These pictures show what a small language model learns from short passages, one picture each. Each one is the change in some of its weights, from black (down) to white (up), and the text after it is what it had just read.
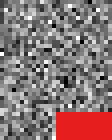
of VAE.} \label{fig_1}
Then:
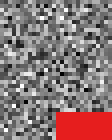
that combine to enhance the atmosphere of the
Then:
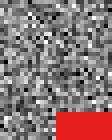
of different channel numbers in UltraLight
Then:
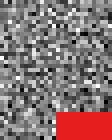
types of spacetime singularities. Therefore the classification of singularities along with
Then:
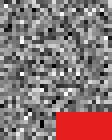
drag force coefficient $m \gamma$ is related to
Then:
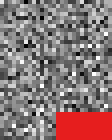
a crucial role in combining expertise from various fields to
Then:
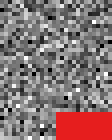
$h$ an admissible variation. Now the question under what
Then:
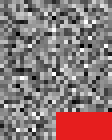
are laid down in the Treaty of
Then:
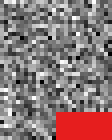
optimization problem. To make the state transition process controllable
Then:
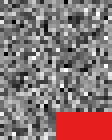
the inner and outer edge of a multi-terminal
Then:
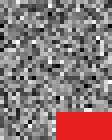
be expressed as the direct product of cyclic subgroups of
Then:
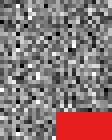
by the factorization ansatz, while the amplitude
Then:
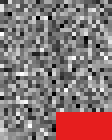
Eq.~(\ref{pred f0}). This can be
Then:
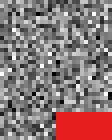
or positive loop. The \emph{bidirected
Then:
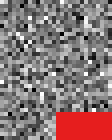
extra autoencoder (AE) network to
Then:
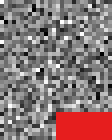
independent sets of superspace coordinates each of which is associated with
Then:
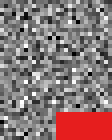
bottom of a micrometer-sized mechanical
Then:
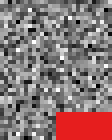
spaced spatial points every $10^{th}$ time
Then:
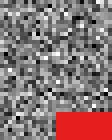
also benefit larger database systems.
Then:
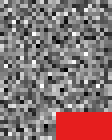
can extend the definition of $\Delta\psi$
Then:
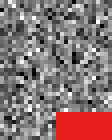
\Lambda)$ does satisfy a simple ``restriction-type''
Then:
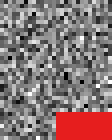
Let us choose a diagonal sequence as follows. Set
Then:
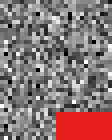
the Stellar Parameters Classification tool
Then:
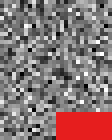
solution. This solution is then used to extract thermodynamical
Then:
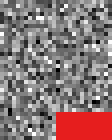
photon. After the single photon and the mixed state both pass
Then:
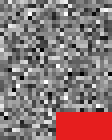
$C, k$ with respect to $\ell$. As
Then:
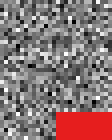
\partial_t v_n)$ as well. We
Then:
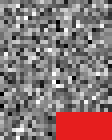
the approach outlined in Section VI and kernels
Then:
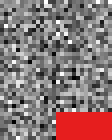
the learned uncertainties of the HNF and
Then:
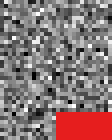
each maximal Poisson ideal $J$ of $A$. We
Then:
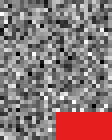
affects the dynamics of the SDOs in two
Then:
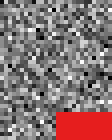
7-dimensional cycles with integral coefficients. Now, we claim
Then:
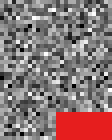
each $r \in R$. For fixed $n$
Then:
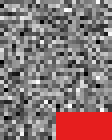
both $p$- and $s$-polarized photons.
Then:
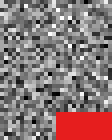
be the dimension of $H^n$, the
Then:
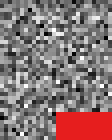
in real time. We conceptualized LLM policy
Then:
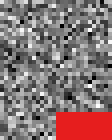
the cost function and the distributed optimal protocol are needed to be
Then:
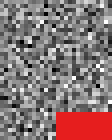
distinguish the spin of Kerr black holes and to
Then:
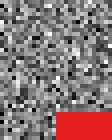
elementary example displays, in one place, the crystal
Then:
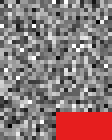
U-Net segmentation models measured by standard
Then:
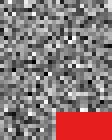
influence of an electric field the CDW can slide
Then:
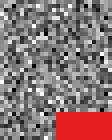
dynamics are then given by \begin{equation}
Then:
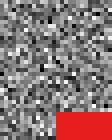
number, is also bounded. We will see that this forces
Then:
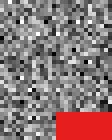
simply supplied to students) and extracting its
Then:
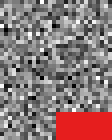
}$ is also trivial. Prequantization of this system
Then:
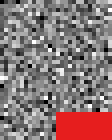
Wirths has shown that if $f\in
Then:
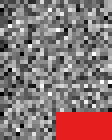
point $z$ of $\theta_{d,k}$
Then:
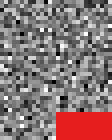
particular, her first $\frac{\delta}{2}
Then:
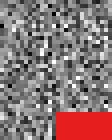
established. The previous example highlights a possibility which is not
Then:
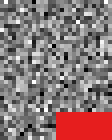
The polynomials ${\cal F}, {\cal G}$ are of
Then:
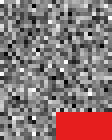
it seems more appropriate, for the present purposes, to
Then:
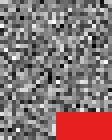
the GPP system can be improved, however, by
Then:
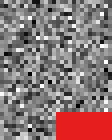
we propose fast deep learning (DL)-aided
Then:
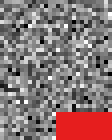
contradiction. Concluding, we have ($D$ is
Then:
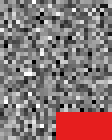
of radio signal strength at each location. Instead,
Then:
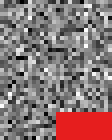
Kretschmann scalars diverge at the origin
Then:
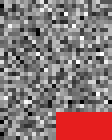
Yosida approximation of $-C$. Suppose that
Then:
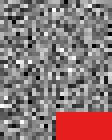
principles and evaluated through observable indicators [1],
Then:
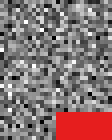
of Proposition 1.4, but before we proceed, we
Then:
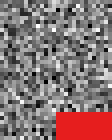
unbounded mean curvature of the surface of revolution. In
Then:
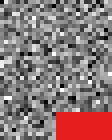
$U^0$ is generated over $A$ by
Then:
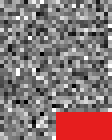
where beauty, creativity and rigour
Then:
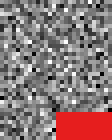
already in place at $z\sim2$. The cluster
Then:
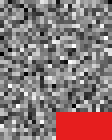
imaging scheme combining a polarization-entangled light source
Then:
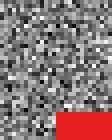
debt of gratitude to Professor
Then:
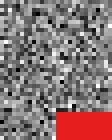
P_0^M\to FM \to
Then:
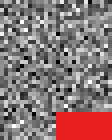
foliations. \medskip {\bf Definitions
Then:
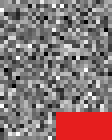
32 or $N$ = 34 along these isotopic
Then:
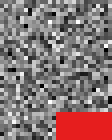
gives the following polynomial equation in $w_{13}$ and
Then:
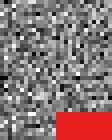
a vector space isomorphism for each $b \in B$.
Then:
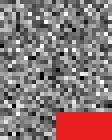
gain of finite regularity for various others linear and nonlinear
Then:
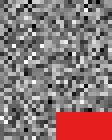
a very luminous nova (i). R
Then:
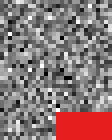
other cases) to prevent the mobile
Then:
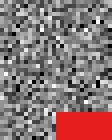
such as: - Study of the pairing correlations in
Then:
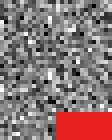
study, we began with a comprehensive Monte
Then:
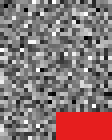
If no $\phi_n$ maps $I$ onto
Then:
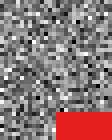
smooth projective variety of dimension $d_3\geq
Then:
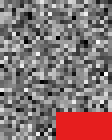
saddle point computations in a form akin to a
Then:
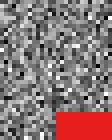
and \textit{A} $>$ 0 so the system
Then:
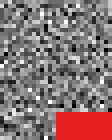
the Leidenator behaves like the canonical elliptic
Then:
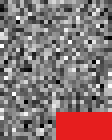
\mathbf{x}dt. \end{align*}%
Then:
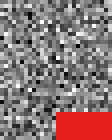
al., Higher transcendental functions,
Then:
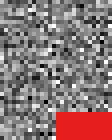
of gaussian variables. The latter can for example be
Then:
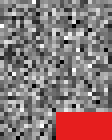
and Tolpygo [44] and Kogan
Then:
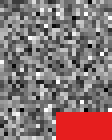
waves produced in the collapse. \begin{figure*}
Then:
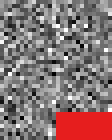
and Chen, Caihua and Deng,
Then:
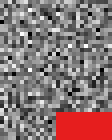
\end{lemma} {\bf Proof: } By the
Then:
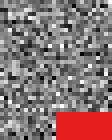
in which the whole redshift range is divided into a determined
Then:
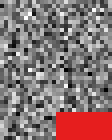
when using the conventional modeling approach. While the inland
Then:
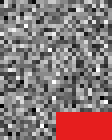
read off from the above equation and is proportional to
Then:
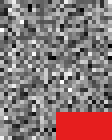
relies in the formalism of adic spaces
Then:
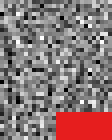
of the photon-pions produced by pp interaction,
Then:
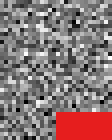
curve intersecting the origin. Via coordinate transformations in
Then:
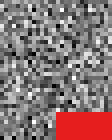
recovered by appropriately selecting the parameters in
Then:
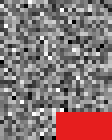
present the characteristic polynomials of adjacency tensors of
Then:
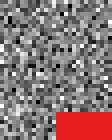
as follows. In Section \ref{1}, we recall
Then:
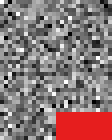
training queries. We also include as features the number
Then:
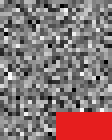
are calculated as $K_a = \Delta
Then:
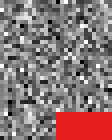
$1$. It turn out that composite trees have
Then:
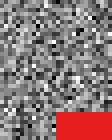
the diamagnetic susceptibility (Fig.
